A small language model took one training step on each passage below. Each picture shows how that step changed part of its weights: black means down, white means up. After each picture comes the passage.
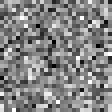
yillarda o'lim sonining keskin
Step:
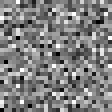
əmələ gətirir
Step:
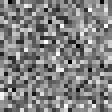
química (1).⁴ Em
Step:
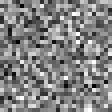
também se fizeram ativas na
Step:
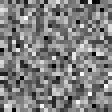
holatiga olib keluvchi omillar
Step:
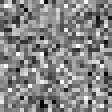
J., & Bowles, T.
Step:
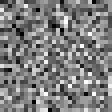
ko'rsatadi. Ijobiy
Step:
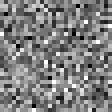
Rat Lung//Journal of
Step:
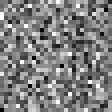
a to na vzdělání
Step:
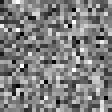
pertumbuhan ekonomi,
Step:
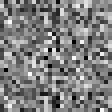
va mustaqilligi sari
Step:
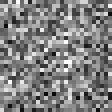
dikatakan perusahaan tidak
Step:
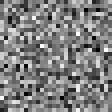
poder do Estado, os direitos fundamentais
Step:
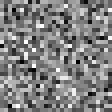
idea that the jury judges by
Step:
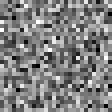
de universidades locales, pueden
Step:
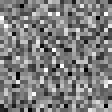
Presidencial de Gestión del
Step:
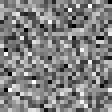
perlindungan dan pengelolaan
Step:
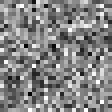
університету ім. В.
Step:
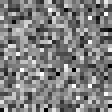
tecnológica ha de ser abordado
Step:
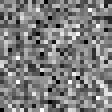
fora do consultório avaliada
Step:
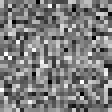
productos. Finalmente en la
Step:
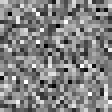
musiqiy semantikasini
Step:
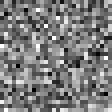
деформации контактирующей
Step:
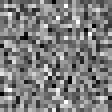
javobgarlikdan himoya
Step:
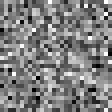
da supraglótica, consiste
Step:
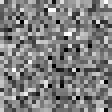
Kota Pasuruan; Penelitian
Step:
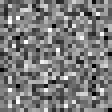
på ett konstruktivt
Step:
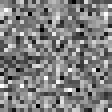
a solicitar “pessoas ou
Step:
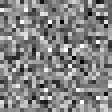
anglashi bolaning maktab
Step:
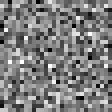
naar voren komt, vertoont
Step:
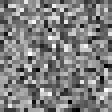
bangsa lain. Kalau
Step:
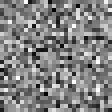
para se instituir como grande potência,
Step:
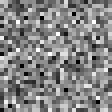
Ushbu texnik jihatlarni
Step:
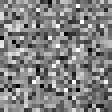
Regional instability and economic
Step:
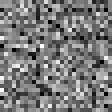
qilish va o'zini o'zi
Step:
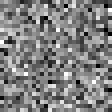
dunyoqarash va estetik
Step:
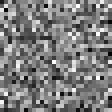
vain vuorokauden
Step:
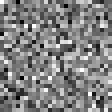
до руйнування ключових
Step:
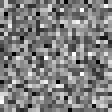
suspensão condicional do processo e a
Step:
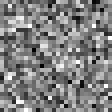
hodisalarga va muayyan
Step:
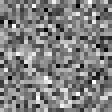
знаний и сравнительная
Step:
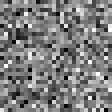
aos estudiosos acompanhar de
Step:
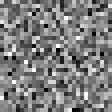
kategoriyani tadqiqotchi
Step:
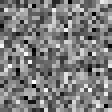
strategie redacțională de
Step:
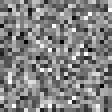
mengatur pembatasan rumah
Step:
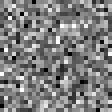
барча асослар мавжуд;
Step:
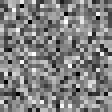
belajar peserta didik materi
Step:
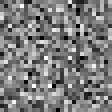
podnikateľov masovo
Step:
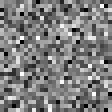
// Научные исследования экономического
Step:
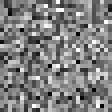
Аналіз досвіду роботи
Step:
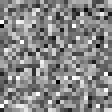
conclusões deste estudo.
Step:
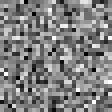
контрактур происходит
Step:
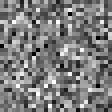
sharhiga bag'ishlanadi.
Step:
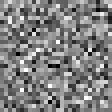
szól, amelynek
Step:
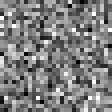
chakana savdo tovar
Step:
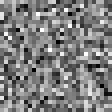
gektar sug'oriladigan
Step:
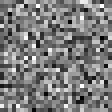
гуруҳлаш мумкин:
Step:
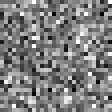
shayx Muhammad Sodiq
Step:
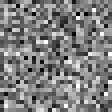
the Belgrade water source
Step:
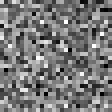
tadqiqotlarni amaliyotga
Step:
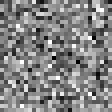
desenvolvimento da produção científica.
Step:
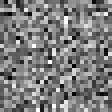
tanqidiy yondashish va
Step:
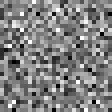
(figura 1). O participante foi
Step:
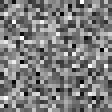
Man ønsker å
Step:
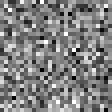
nihoyasiga yetgach,
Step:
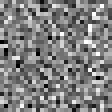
agricultural products,
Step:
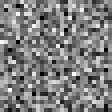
Ambos líderes son, por
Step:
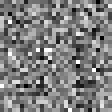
ahamiyatga ega bo'lgan
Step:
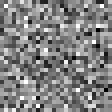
ДРТ та становлять
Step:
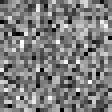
на открытых участках
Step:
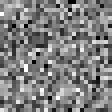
xislatlari, xarakteri,
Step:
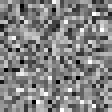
oladi. Tahrir hay’ati
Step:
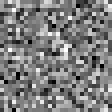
ko‘rsatkichni 3 martaga
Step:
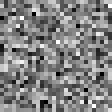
siklini qisqartirishning iqtisodiy
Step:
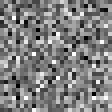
Custos Diretos Qtd
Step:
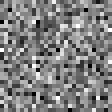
для граждан повышается в
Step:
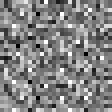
IN WOMEN WITH A
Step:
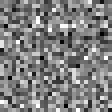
моделью для действий в
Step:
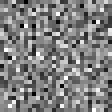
6. Rajabov, A.
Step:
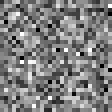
e informações sobre a terapia com
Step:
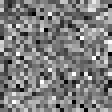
علمًا ذا
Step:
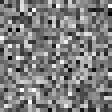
e econômico dos acidentes,
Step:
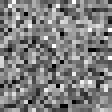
waktu yang cukup lama.
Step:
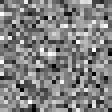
конструкції для нормативних та
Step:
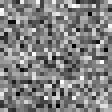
к себе домой учащихся
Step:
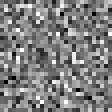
Mensch ihrer bewusst
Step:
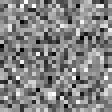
финансовыми организациями,
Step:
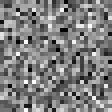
entre los principales que se trabajan desde
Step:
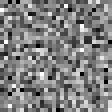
incômodos de infecções
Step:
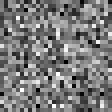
iste'mol qilmaslik va
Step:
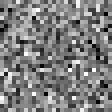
teknologi, dengan kemampuan
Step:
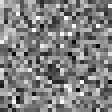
and service enterprises in
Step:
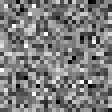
изменений внешней среды
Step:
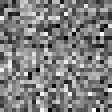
обслуживания. Исследование
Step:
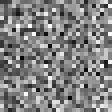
काय असावी
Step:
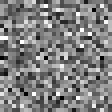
тирозинкінази та
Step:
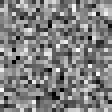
небезпечних вантажів
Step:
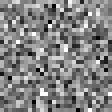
humana. Un acercamiento
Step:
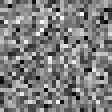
— Schr. onderscheidt
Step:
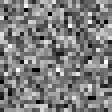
joué un rôle dans cette
